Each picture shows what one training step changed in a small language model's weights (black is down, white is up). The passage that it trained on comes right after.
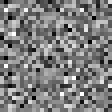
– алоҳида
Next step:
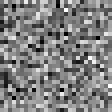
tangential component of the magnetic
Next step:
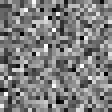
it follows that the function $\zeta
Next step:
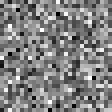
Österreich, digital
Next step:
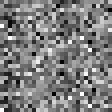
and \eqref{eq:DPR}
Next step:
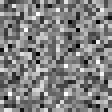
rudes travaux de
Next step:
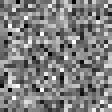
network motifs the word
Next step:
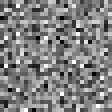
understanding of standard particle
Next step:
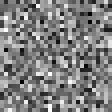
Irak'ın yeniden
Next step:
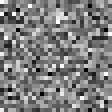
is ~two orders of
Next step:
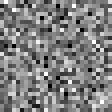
four operators in class (A)
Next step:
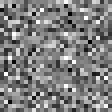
SCIENCES. –
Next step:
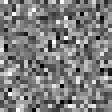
of potential flood events [33].
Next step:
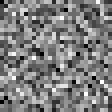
рамках электронных
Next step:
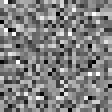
However, detailed RG analysis
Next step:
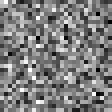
решение поставленных
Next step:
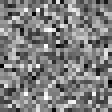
появі яскравих
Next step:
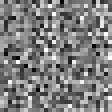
not be needed for our analysis. The
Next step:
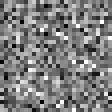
black hole solutions can be
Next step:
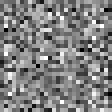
diplomata, pertencente a
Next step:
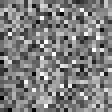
\\ $^{i}$ & supported by
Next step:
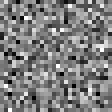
\label{sound speed2}
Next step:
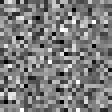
these can differ for spaxels
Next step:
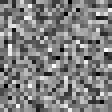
resurslardan oqilona
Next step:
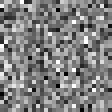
bo'lgan vayronkor
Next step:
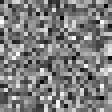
D. Musulmanskaya
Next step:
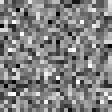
nagyon széles
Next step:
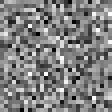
attached Phi ESCA
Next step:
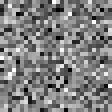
. На каждом
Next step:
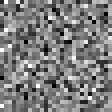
the body-fixed
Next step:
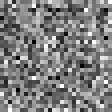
three models. The oscillation
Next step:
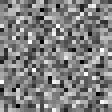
CISO to an IdM may
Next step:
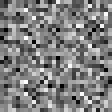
гибкости в проект
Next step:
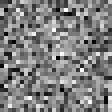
of the signal and a subsequent
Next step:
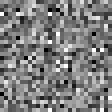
básica, como acesso a
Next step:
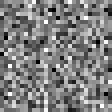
traz uma interessante discussão que
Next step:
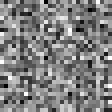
водийси дунганлари
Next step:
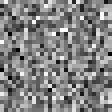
\cup \delta A$ is a
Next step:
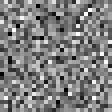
be linear combinations of these
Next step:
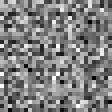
ما قالوا من
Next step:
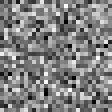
required to be an integrable weight
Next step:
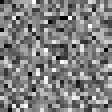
bifacciale spesso
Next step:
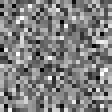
how many times a
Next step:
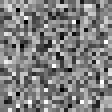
axborot mezoni
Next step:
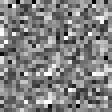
of The IUCN Red List
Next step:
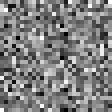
via a set of spatially
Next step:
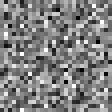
realizadas, destacando la
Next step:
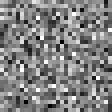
images \end{list}
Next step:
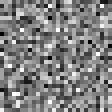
a obra se torna social,
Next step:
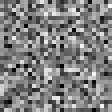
in adverse impacts on
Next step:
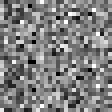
les consommateurs dans les
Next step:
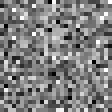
improved the SED
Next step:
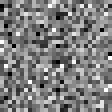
function of $\alpha$. Note that the
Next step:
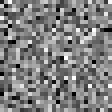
the first maximum of the
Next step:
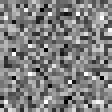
obtained using the ABAQUS
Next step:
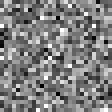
misma de la humanidad,
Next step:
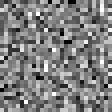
the spatial characteristics of
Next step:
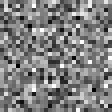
necessary to compute the
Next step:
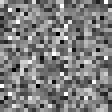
prioritarios para los medios
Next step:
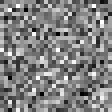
$j$-th segment in
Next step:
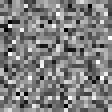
orang sampel terdapat
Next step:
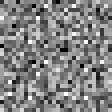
and domination. Therefore, it
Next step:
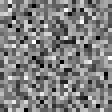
of the clusters lose all of
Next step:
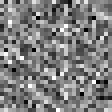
ko'pligi, shaharlar
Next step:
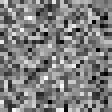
obrazi orqali
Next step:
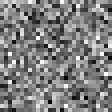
feixes de íons ou
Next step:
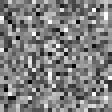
the maximum residual below
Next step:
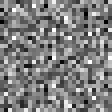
applied on the stack using
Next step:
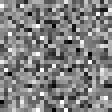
in the MiniBooNE
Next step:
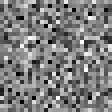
emissão da empresa
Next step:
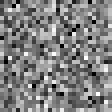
happy. And why not?
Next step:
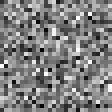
measure skyglow from the
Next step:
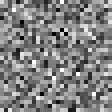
Controlled Trials.
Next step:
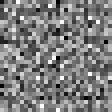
с участием многих
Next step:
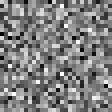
conference: Digitalization is
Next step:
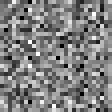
враження про продукт
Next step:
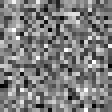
gastronomik turizm,
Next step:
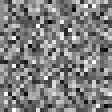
insensitive to the position of
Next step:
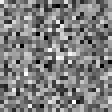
ekani sezila
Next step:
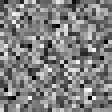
the system (jellium model)
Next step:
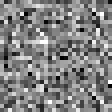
et des ménages,
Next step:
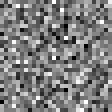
of angular momentum, which
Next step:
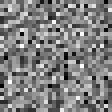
\KoralW\ Monte
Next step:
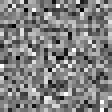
laro rin. Ito ay
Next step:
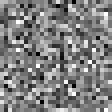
y el servidor central se
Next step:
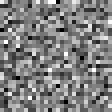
low-density nuclear matter
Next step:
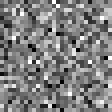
consisted of removing the
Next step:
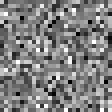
a proteção urgente das
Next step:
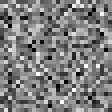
реального времени
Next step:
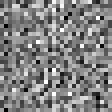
a suitable method to treat other
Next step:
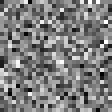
Forms и в форме как
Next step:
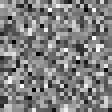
oid reklamalarni
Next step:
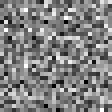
In the roundabout merging
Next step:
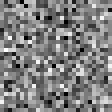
\end{equation} Finally the
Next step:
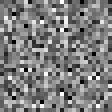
also shows that the circular
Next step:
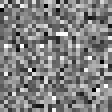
utilizada la prueba de
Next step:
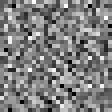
an'anadagi professional
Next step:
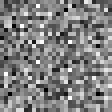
und Lizenzen 4.1
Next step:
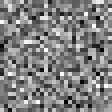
distance from the adsorbing
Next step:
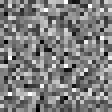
the stability curve the stability
